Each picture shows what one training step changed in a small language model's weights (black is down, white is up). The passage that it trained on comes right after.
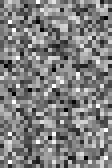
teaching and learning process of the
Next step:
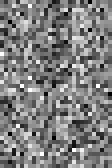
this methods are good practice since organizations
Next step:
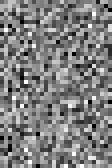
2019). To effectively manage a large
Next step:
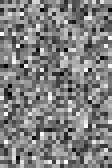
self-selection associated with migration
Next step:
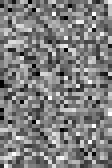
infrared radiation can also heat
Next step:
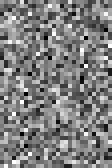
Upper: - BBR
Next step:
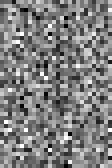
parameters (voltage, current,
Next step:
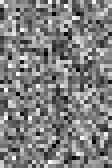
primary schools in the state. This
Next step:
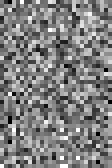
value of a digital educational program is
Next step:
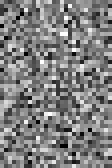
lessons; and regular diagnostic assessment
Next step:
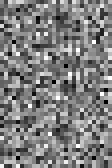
that it necessitates user
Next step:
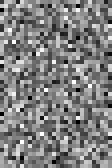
metabolites; Extraction
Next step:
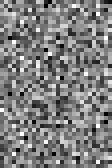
anomalies 8%
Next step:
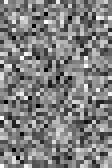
the NIR around 1210
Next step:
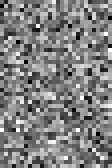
structure of ReS₂ and
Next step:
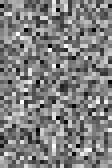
5) - rectangular
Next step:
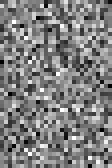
whey by repeated gel
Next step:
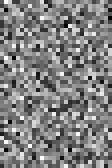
in an increase in demand range and
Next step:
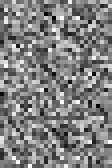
the restructure of the federation
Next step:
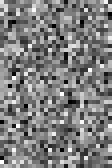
education, employment opportunities, Banking
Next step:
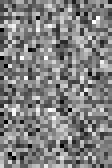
from General Santos City.
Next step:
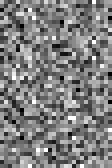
important nowadays to the
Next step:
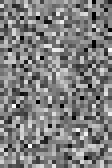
population in metropolitan
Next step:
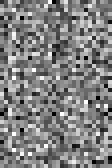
generating innovation 1. What do you
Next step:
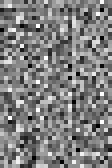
\frac{\partial T}{\partial
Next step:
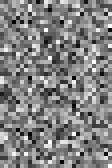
500 mg. This makes them easy
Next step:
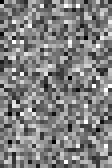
sort out the core journals
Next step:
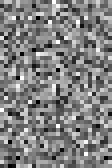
for spastic reaching in children with
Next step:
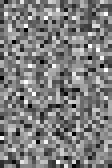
is incomplete): The most
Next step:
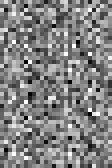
probability and risk distributions and climate
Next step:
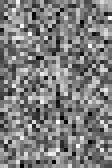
g ; R = H, Ar
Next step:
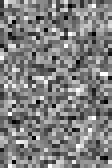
higher than the precursor.
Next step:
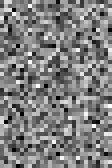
This process occurred in parallel with the
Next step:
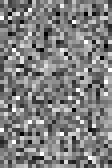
teeth brushing, consist
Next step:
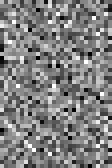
plates for 72 h. The
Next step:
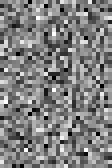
be 42 43 applied to an
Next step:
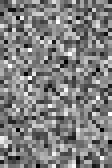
the two main criteria used by
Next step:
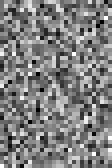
to potential averaging over the
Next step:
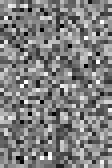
*Data availability statement.* 612
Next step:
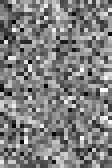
Figure 1: Technopreneur
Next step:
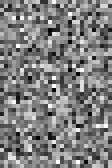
in the retail world and global
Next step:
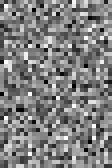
is also possible to report a
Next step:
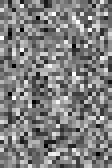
was a rise in oxygen consumption from
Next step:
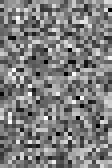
the power to liberate and
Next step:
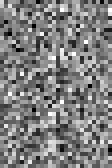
of non-crimp
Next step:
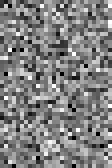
into 1ml of sterile
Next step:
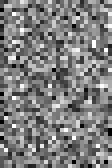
thyroxine. The
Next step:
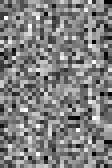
gauge how much has
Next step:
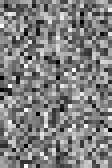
3: W-H plot for
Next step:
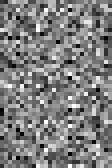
the appendiceal base with
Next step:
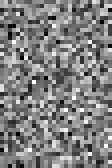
opportunity to join a team with a
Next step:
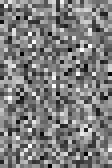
used, namely prototype instruction
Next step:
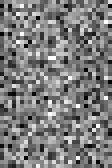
by evaluating the similarity of each candidate
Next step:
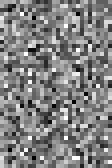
during unrelated cancer care, approximately
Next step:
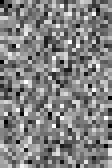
found that 34 (39%) patients
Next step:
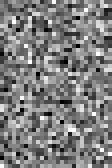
the environmental crisis; they are just
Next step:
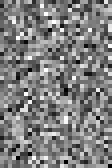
heparin, etc.), and
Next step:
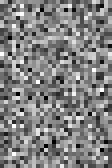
a distorted structure that appears
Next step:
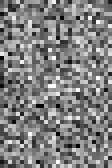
on a different dimension of the
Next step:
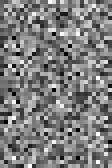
value of the maximum number of the
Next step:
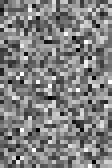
to each individual solution. The
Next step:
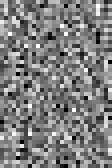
optimization, queuing theory,
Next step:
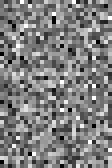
females are mostly working in household industry
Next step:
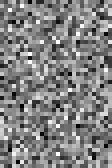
this investigation is described on a later
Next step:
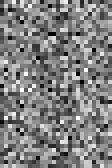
large statistical samples and excellent energy
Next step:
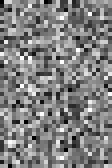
A as given by (60)
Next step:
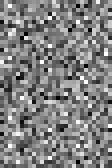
smart phones market, Palm
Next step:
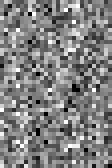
quickly becoming a mean for sharing
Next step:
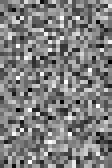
the conditions of the Grant
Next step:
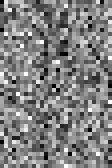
differences between PM_{10} on
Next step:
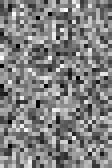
recognized as a respiratory infection.
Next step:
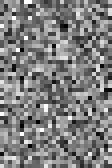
this research, which followed their development
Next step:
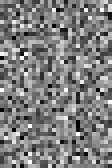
the 946 participants); B)
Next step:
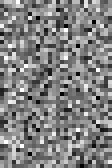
for sharing, and both positive and
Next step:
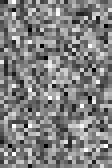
The Qur’ān
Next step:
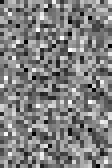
early stages. Early detection
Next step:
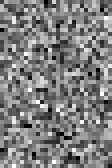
do the most employment, namely:
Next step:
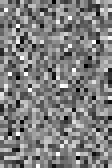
scaling laws reported in this paper
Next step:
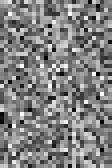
bacteria. A hundred
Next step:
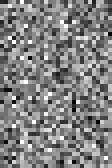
PP particles were sorted under
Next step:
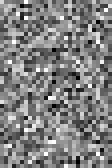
distributions of the Health Centers
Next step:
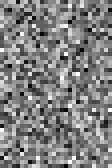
breathing 20 repetitions
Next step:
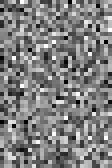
different mineral species, all collected
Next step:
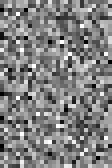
Medical Sciences, Bangalore.
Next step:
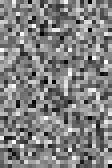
tailored viewing experience for digital image
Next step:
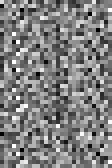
only supports platform development but also
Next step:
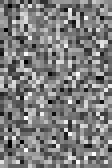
genes evolve their own
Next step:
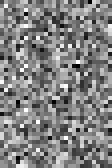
reported a strong evidence of genetic association
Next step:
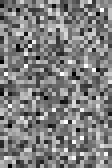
thus are no more difficult to maintain
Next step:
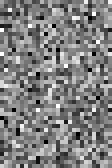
as for recipient)
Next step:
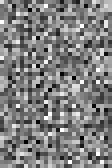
taxa. Biogeographical
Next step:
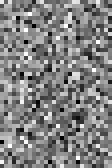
patients versus mean (28.56
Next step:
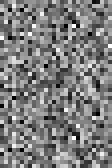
detection or classification applications such as
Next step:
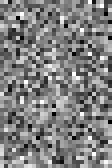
was abandoned in
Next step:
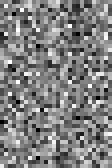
for Neuroimaging,
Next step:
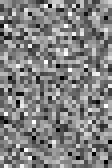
and complicated urinary tract infections
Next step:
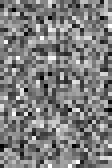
Law of Treaties of
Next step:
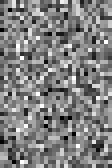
two independent mode shapes will
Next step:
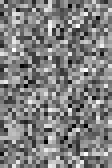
Noda, A.
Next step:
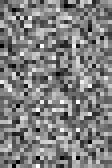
the findings of this study are available
